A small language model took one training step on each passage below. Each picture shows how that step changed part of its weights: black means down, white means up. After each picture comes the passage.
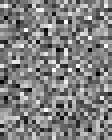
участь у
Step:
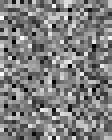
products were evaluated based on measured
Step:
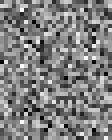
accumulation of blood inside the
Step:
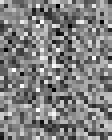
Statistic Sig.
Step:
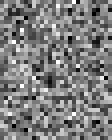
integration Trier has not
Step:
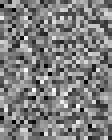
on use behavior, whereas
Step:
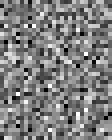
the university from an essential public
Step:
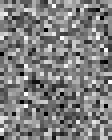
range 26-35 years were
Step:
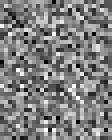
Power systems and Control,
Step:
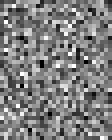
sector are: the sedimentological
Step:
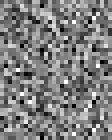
rate of the heated
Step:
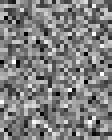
leading to the inability to
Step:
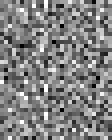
Victoria College,
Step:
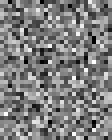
groups when considering the number of
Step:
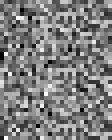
information. The admin
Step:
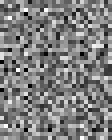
of the Hydrogen
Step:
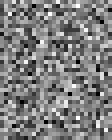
T cells intestinal
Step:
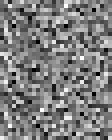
code, object code, flow
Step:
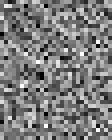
parameters and the architectures
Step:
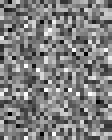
on how informal finance supports household
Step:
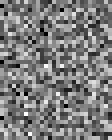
to the underlying measurement principle and
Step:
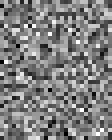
the impact of intellectual capital on
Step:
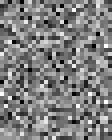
A one-quarter
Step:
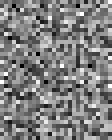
openings to establish a
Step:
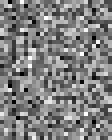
time and displacement of the
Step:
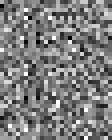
for many micro satellites
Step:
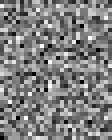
able to reproduce themselves in
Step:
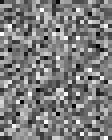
meeting stakeholder needs enhances
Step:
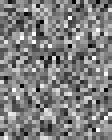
who had been evicted from
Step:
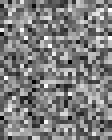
of Arc stands out
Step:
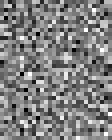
grid voltage distortion and
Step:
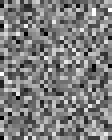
the security performance in terms of
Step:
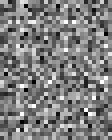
containing temperature heat-up and
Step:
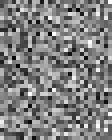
test was performed, examining
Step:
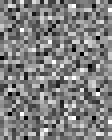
study is to compare and assess
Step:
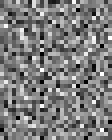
includes the whole spectrum of
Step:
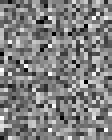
achieving a positive attitude by strongly
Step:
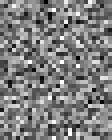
method - Hot melt
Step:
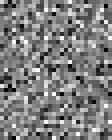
3. Nakano,
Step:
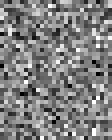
levels on DSing for
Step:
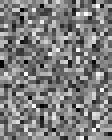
describing a local or global
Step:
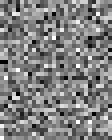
0.36, showing that
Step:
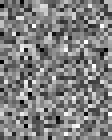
the airport and offered to
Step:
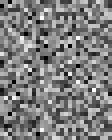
in communication can be explained as
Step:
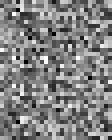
area (TBSA)
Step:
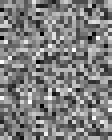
actions are devoted to reduce
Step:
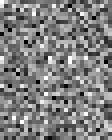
and peasants). As
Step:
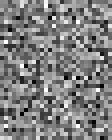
demand, Chemical oxygen demand
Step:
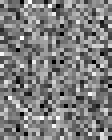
Alignment to the
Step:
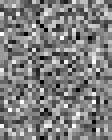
be used to involve users in
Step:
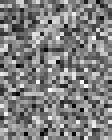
global scenario underlying the allocation
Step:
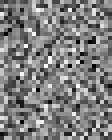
heating. Despite this, the
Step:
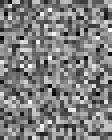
a unique opportunity to capture a
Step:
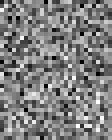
inhibitor of Calcium
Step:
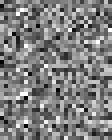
for conducting sales
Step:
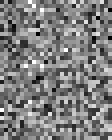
displacement, there is an
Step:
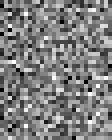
in agriculture sector development in
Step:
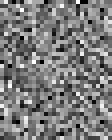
Metabolism group we
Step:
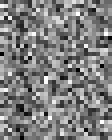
Some crystals separated which were
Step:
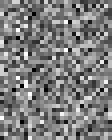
figure out the possibilities of
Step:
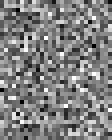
process (i.e.,
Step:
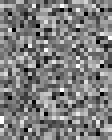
As table 1 demonstrates,
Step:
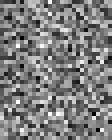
practices. The project management
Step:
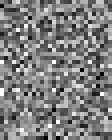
on the natural environment began to
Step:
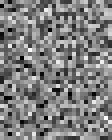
to hydrogen as a renewable
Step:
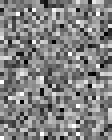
11 : Damage versus
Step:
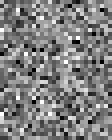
these environments. Detail 7
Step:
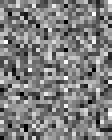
7: Sensitivity analyses,
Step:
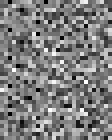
this topic, namely: -
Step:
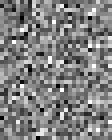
this layer. Active area
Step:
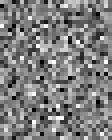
haemostatic pathways,
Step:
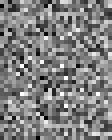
values to communicate to a
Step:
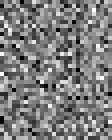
the product licensing
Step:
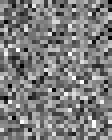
them as the volume of each
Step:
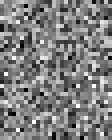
parent F or parent G were
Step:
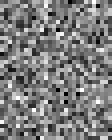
National Examinations Council
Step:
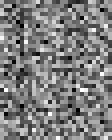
neighbouring countries. In
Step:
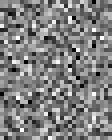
be applied for SEZ
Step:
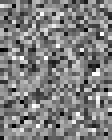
distinguishing acute PE
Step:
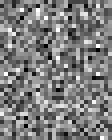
airspace and of the
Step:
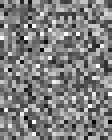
the initial state of pupils'
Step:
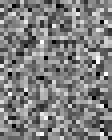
Terry Cucci
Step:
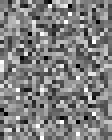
text I want to implement various
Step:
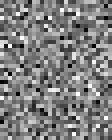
was 4 times lower than for
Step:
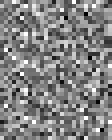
▾ University of
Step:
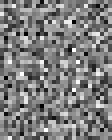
show that cognitive evaluation is a
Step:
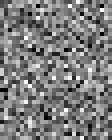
previous studies, the factors that
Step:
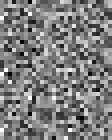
collected were analyzed using percentages
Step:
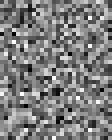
our field physician,
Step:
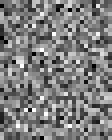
the drone's angular
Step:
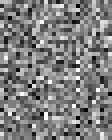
an average fidelity
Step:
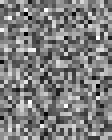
of the trip and the
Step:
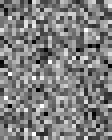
a slave. She is
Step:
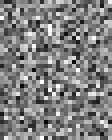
patient compliance overall.
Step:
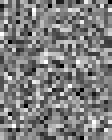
you master the interactional skills
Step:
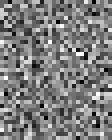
difficulty in predicting market
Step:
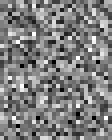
degradation II, PPAR
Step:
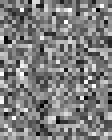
acting under the effect of
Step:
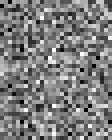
in this energy range. The
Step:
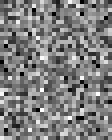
biopolymers composed
